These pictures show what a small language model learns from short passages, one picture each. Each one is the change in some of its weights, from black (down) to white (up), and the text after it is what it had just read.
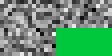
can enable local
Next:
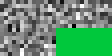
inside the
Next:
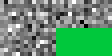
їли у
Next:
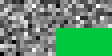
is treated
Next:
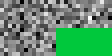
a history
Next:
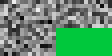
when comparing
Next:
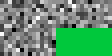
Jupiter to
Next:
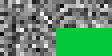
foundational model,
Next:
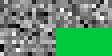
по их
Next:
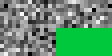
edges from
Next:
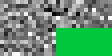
functions generated
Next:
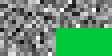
the MNE
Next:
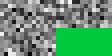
the Cost of
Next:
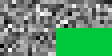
students. Core
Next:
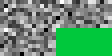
one of the most
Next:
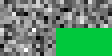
We exploit
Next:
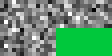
sosial dan
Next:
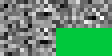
analysis also provide
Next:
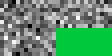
a broad
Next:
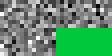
inference under
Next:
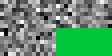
of CGM
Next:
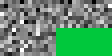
energy for the
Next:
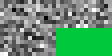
The existence
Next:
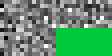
Creep of
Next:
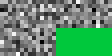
la tabla
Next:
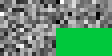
at rest or
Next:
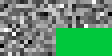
approach in the
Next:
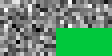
six do not
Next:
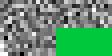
responsible for
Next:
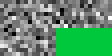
representation of the
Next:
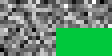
are given by
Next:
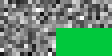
and area of
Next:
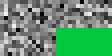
performing the
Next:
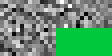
the states and the
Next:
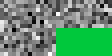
in amounts
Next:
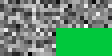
were noted in
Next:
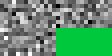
to enhance
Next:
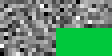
difference of
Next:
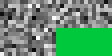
component on
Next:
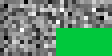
performance change
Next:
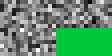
for all,
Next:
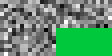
the +z
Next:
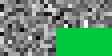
on resistance
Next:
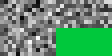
final product
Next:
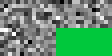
study of the
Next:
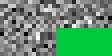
the knowledge
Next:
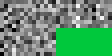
bias in their
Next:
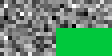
J Med*
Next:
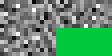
et al.
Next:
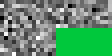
k \in
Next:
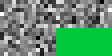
in rural
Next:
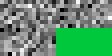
education at the
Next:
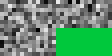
are now in
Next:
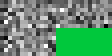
não se
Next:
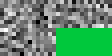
by the relic
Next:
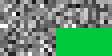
mean SST
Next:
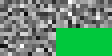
appear in
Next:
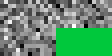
they mean to
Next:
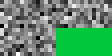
da secção de
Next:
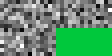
was demonstrated
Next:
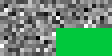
curve for each
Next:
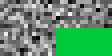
was heated
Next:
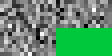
soha va
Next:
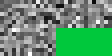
be \bea
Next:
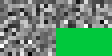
small while the
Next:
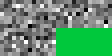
If possible
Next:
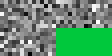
from that the
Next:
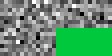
Finally we
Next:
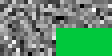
related to
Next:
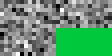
The reaction
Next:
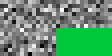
the working and
